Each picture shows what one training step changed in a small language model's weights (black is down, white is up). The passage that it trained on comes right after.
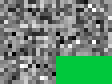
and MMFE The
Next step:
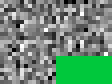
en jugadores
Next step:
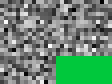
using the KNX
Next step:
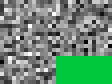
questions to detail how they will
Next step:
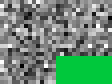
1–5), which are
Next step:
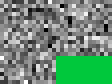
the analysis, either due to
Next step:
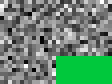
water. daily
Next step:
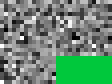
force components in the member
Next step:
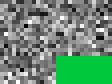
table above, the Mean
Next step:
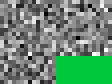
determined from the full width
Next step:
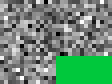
high abundance to be
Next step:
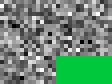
also confirm that such
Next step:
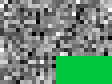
This makes it essential to evaluate
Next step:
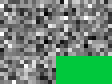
However, the integration of
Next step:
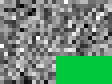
of a complete and unified
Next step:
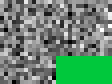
information by the faculty
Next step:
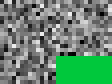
variable. The arrows
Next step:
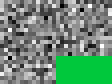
deloaded by the
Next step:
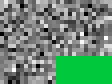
become a “global
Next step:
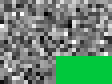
used. The instrument for data
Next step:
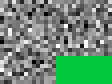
surface water system. The surface
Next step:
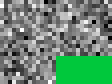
continuously improve education, establish
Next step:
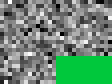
s. As a result of
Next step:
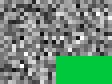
into a sample matrix that is
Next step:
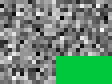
Acoustical Society
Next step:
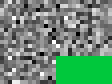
ready then I converted
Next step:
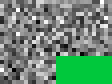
hours per week. This
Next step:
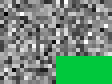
customer expectations regarding the behavior
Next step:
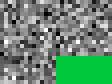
responsible for ML's growth
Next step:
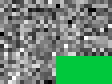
the wearers'
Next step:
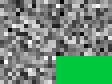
performance is to modify the
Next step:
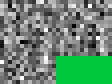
firm's financial performance.
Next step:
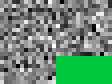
the negative consequences of climate
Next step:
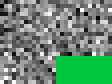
green transition 4. The
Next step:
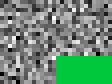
focus areas. Additional teaching
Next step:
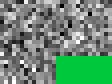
change, together with a
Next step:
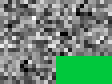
remains the same using both
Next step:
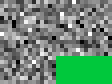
abnormal RPM
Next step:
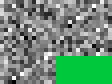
call between benefits and
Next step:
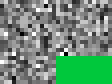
arm are selected to be
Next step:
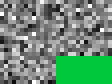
years, successive governments
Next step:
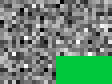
4.1. Process
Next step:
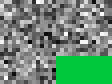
small division of total
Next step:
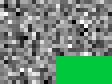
assessment instrument obtained a result of
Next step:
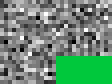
inorganic elements essential
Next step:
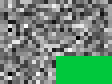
towards posterior angles
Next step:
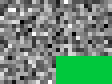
and dry matter yield but there
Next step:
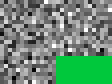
governments, industry and
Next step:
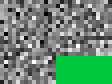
showed that with higher percentage of
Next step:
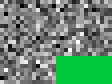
an Imidazolium
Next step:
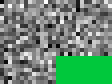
guardian, according to
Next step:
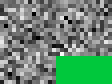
≥ 20 parts per
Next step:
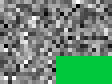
was assessed using the
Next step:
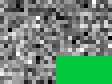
in Blended Learning
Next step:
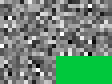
Naturally, an
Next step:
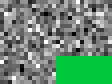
consequent O&M
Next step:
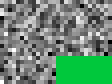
distribution of municipal tax
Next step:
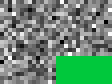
X. Zhang and
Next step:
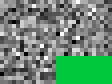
and heating passive
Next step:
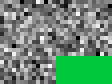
lesser degree. The government
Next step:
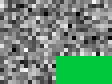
to have originated from
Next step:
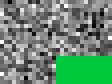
These impurities significantly
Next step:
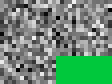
is low. As Table 3
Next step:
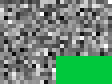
Activity Effect of
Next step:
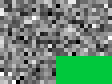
breakage of soil,
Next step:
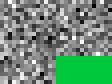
grafting reactions
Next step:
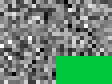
by titrating against
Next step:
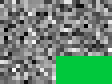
- Stability as well as
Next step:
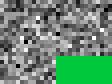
in Austria:
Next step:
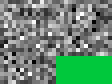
The conclusion based on experimental
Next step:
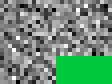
from WGS. The
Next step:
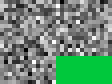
to motivate learners.
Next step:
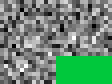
been successfully shown with a
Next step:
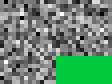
tests showed that the Guam
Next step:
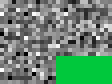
A.; Bebek,
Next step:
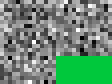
Both sides should be
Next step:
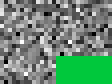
periods. In addition,
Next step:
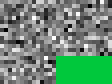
provided the original author and source
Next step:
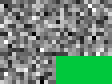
Min JK, Kang
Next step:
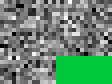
of results investigates how the
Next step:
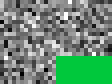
algorithm better correlates with the
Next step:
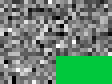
the programs, which can be
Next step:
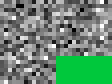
of ARI included smoking
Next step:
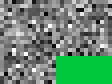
Alpha and Composite
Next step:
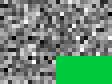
and removable testa treatment
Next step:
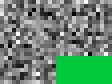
creator, in which
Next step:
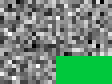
block kernels for
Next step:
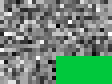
A careful observation of
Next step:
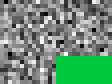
covariance matrix that
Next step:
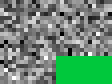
tools, trained on model
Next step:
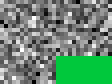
was normative survey method,
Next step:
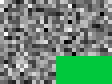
an event with a given
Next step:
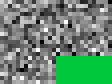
traditional life are revealed through the
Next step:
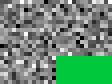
cm thick window of
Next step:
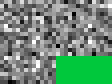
can also overcome student learning
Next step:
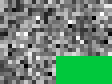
in quantum mechanics
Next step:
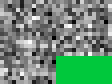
group 1 and 2 were
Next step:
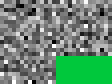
of value scale, and
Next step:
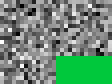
of sepsis.
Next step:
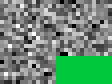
speak use speech recognition to
